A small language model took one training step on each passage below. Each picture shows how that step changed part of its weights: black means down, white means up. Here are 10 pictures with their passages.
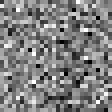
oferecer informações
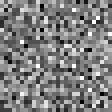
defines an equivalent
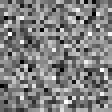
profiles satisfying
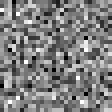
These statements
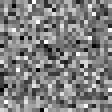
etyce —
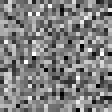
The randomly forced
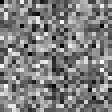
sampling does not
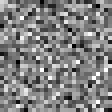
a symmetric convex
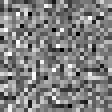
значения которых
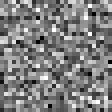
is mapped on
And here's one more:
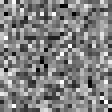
formulations that use them
